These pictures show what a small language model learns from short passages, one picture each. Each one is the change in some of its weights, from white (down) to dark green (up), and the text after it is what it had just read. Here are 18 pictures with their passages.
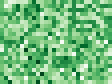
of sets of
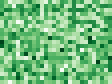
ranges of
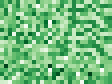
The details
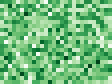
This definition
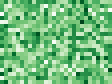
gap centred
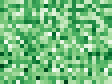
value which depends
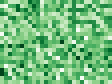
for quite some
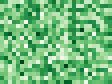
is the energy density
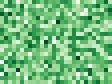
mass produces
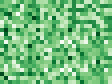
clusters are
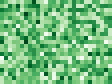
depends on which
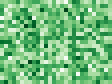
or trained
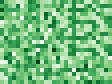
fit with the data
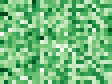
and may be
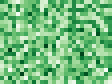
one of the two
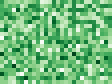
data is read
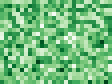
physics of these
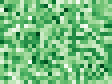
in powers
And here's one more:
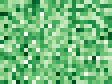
and AGM
